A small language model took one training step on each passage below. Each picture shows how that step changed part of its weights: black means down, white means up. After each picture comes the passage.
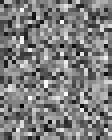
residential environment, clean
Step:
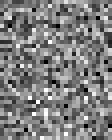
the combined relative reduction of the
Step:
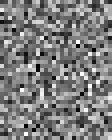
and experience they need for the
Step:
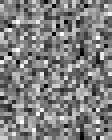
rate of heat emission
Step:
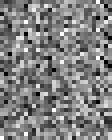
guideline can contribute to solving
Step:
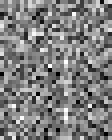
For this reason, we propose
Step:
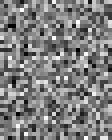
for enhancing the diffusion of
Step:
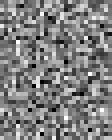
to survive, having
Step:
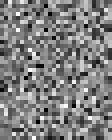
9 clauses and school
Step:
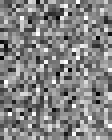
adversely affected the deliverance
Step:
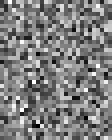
battle or when receiving
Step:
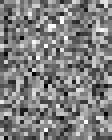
Conservatism with
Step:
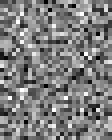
R&I output analysis,
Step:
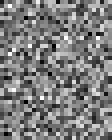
activities and a threat for the
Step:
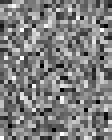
period 2000-present were
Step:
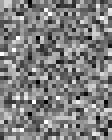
coming years as they will
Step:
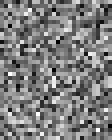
a particular level based on the
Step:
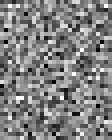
Vkontakte and
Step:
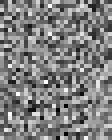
of the theory of combined
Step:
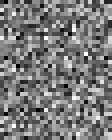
platform, which facilitated
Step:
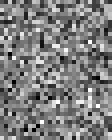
and compete alongside the
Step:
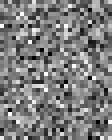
addition, we consider more general
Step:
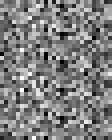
Abstract The General State
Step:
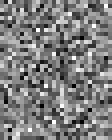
while relating to energy and
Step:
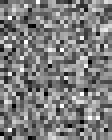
perchromate with
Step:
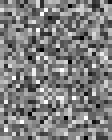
to be the best novel of
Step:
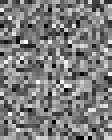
technology is playing a vital
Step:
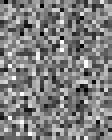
chart for the rating of
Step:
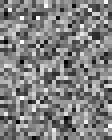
their hearts started to
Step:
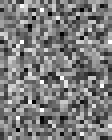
appeared to influence the work
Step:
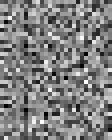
of additional research. Conclusion
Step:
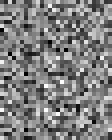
of both ecological and structural
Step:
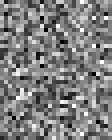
IE. Are there any
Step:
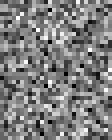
EI relies on two
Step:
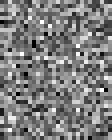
on aviation service
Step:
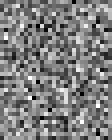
S. Kundu,
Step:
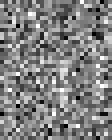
also a conquest of
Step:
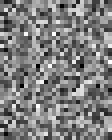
Department of Computer Science,
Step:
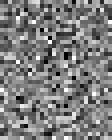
be used to ensure proper evaluation
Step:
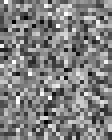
use Extremely applicable
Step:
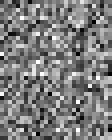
(TDD) is
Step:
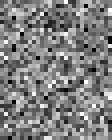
sheep, much less agricultural
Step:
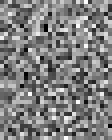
API can be found at
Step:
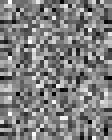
the marketers and their potential
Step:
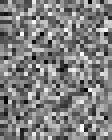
the depressions between the
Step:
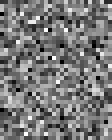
necessary competencies, which allows
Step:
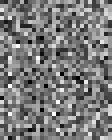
technology in both EFL
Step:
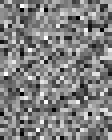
synthesize new secondary
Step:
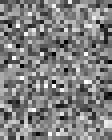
populations, drug-drug
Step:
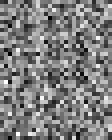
reduction of regulatory barriers to
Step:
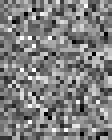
average and four times higher than
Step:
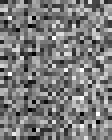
analysis was used for determining the
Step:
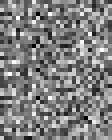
the results have a set of
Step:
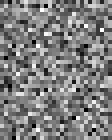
spent adsorbent materials by
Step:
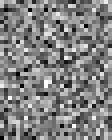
asphalt binders
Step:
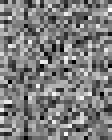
of RONI. The
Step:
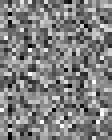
monocultures at low
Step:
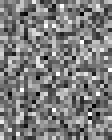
This analysis can be performed in
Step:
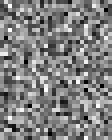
One of the significant areas influenced
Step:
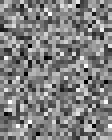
routing overhead. It is
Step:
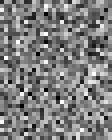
as industrial automation, renewable
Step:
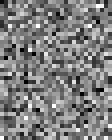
forced molting using feed
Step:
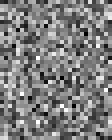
next. Complexity from
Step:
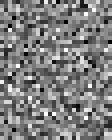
in the case of chemical reaction
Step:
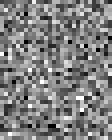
statistics presented show that the
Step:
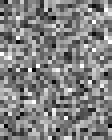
which are subjected to different
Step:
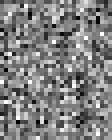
elektrik di
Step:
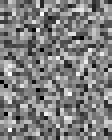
to provide good and clear
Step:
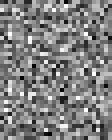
as the foundation for the
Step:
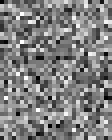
a main problem placed in the
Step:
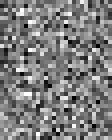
randomly selected schools for the
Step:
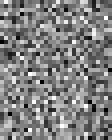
greatly influenced by change of
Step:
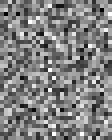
: mission time horizon V
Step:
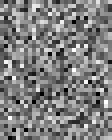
Intention through the mediation
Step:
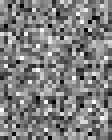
mg/μl against
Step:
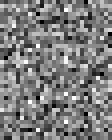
mental activity correctly, to
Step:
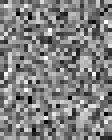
– Mindelo
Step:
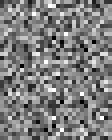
experiences of individuals or groups who
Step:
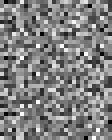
Toxicology, National
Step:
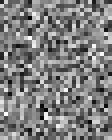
practical aspects of education.
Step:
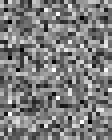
both students and examiners
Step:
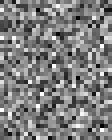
as for DBP and
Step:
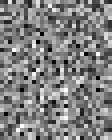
of migration southward to
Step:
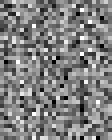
tractor for the preparation of
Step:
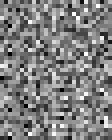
EUCLID response paper
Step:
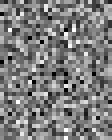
being studied and specifies
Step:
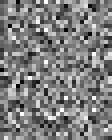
effective and sustainable oral care
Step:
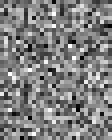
(high) The dominant
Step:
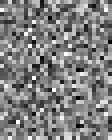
and can be recognized by
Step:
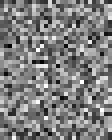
years. This prospective
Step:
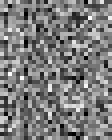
III. PERFORMANCE
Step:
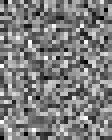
from the box, which is
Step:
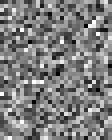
as untouchables,
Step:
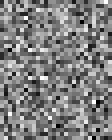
ballistic flight of
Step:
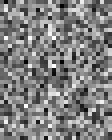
Corpus and Computational
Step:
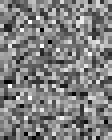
solvent mixture increases, the greater
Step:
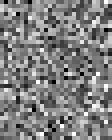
5: Compliance of
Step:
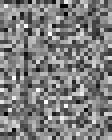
of Anthropology and
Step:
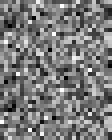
cancer prevalence exhibited a modest
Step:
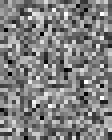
for Smyd2 along
